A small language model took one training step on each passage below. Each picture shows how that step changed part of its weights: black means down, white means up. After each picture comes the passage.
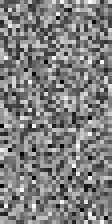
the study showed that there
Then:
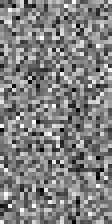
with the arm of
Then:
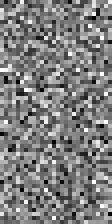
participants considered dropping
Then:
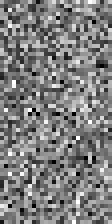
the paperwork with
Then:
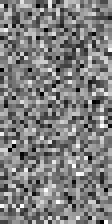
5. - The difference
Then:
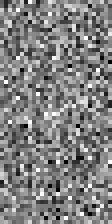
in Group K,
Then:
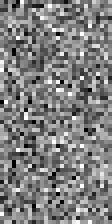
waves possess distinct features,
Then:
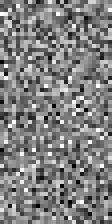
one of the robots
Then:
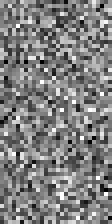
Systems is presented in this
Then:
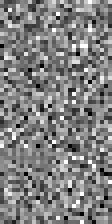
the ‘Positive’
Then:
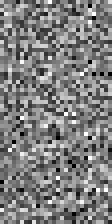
study. The course
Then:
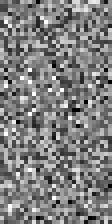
its safety profile is well
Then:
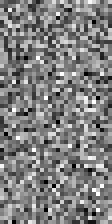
the effectiveness of medical care
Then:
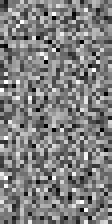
AN, Willis
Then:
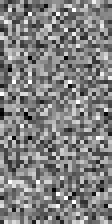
by 1.9 degrees
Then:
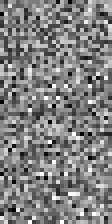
The extension to moving
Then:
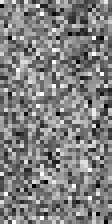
pasteurized commercial
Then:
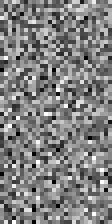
of funding has also
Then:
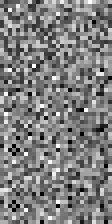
the northern and southern
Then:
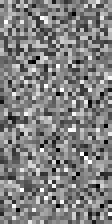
hydrogels as novel
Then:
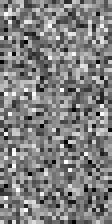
considered as potential competing
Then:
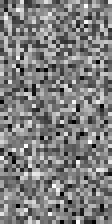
may vary between 15 and
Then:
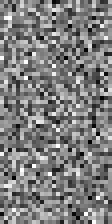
hypothesis: - *
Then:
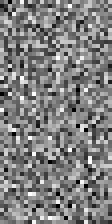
from the maximum principle.
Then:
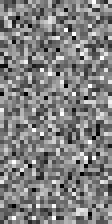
1% of metals
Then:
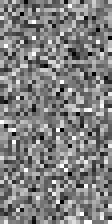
of narrative: speech
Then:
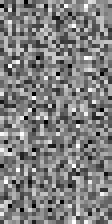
to the complex physical processes
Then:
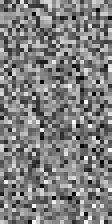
signal and white noise
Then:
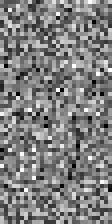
the growth of global economic
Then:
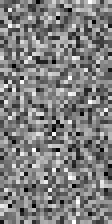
the access point a
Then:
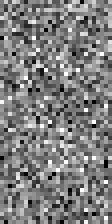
of Syrians are
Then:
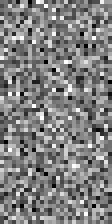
be quite low. By
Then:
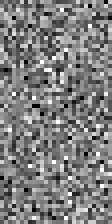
significance level, all hypothesis
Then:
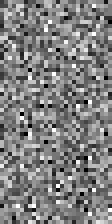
2050 depending on the
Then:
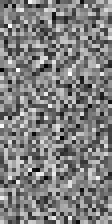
illustrate one of the
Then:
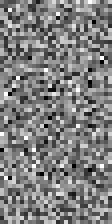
the creation of structures to
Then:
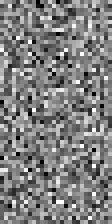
model parameters can be found
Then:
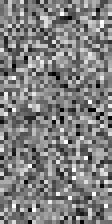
voltage given to M4
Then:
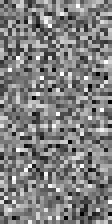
desired loads up to 12
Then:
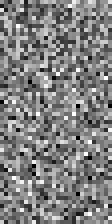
for 7 days with
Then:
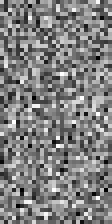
big data adoption is crucial
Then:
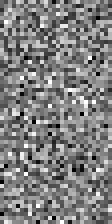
powers of b .
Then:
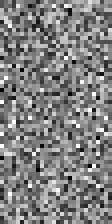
a crucial role in the
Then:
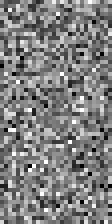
the parent BSs.
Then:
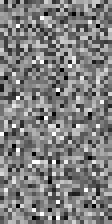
rapid response to the customers
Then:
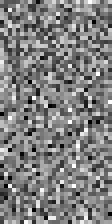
the firm 1,
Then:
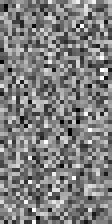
is funding by Ministry of
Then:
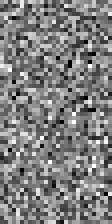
obtained from Medical Records
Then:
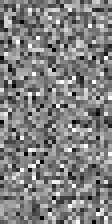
hall of an international
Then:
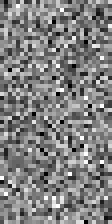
J. Perin,
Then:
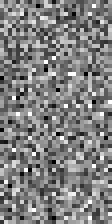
phosphoric acids.
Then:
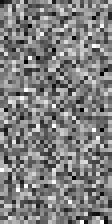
quarters). This
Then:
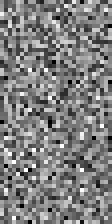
more demanding tasks are
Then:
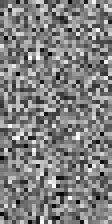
In contrast, learners with
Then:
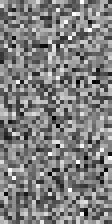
implementation, legal uncertainty,
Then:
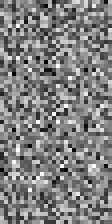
balance to scientifically
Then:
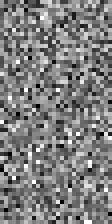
biological receptors are
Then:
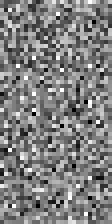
the calculation of their area
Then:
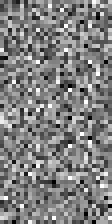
outcomes from workforce
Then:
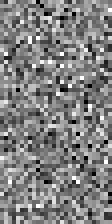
Efficient approximate
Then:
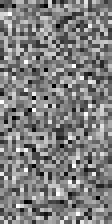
amount of data to identify
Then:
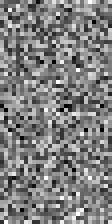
the excursion with
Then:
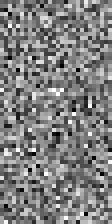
feedback on their writing and
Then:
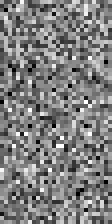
can be declared
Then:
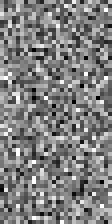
more evident boundaries where
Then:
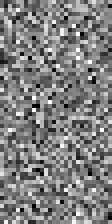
in routine habits must be
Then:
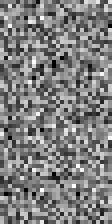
human resources, it is
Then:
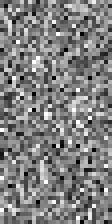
in analytical applications there is
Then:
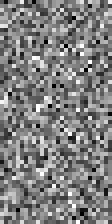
and NDVI;
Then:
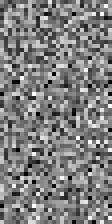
correlation with Primary
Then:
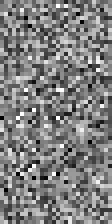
Government projects are usually conducted
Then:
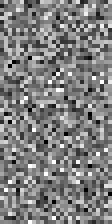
were the other parts of
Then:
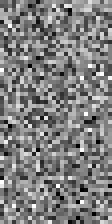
a feedback controller in order
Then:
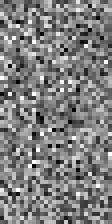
benefits of the mixture model
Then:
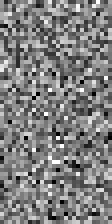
previous is not valid because
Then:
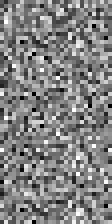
phase or 30 minutes
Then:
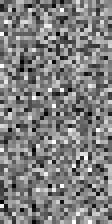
sets, generalized fuzzy
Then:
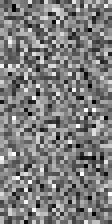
handles computer vision.
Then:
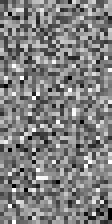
At any point of any
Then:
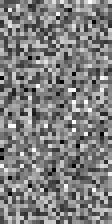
the negative shift in the
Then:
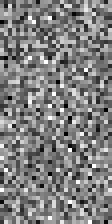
decoded from the
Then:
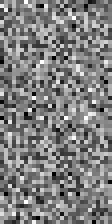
to governments, civil society
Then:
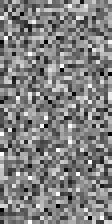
of H. Thus,
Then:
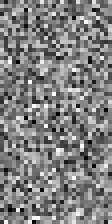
A deficiency in
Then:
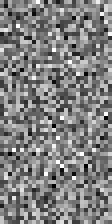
of nozzle
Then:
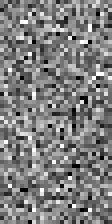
models, but common for
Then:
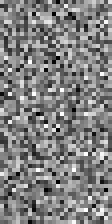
particularly the lack of
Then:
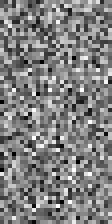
a member who has reached
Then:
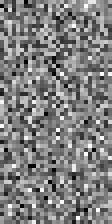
to implement these in citizen
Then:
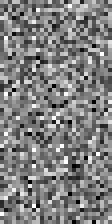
of its aromatic
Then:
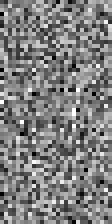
The population for the study
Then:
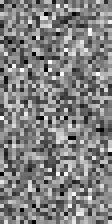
ultimate goal to facilitate
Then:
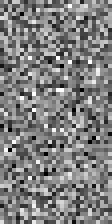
of the measures from this
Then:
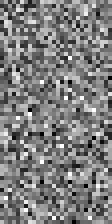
are received as spectral
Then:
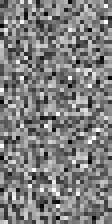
Figure 2. Fit
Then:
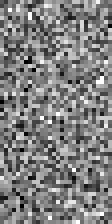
our great poets;
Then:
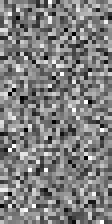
3. The information technology
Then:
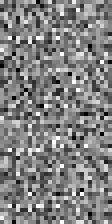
Δx is the grid
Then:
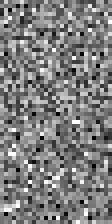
my internship,
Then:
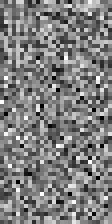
been identified as a tumor
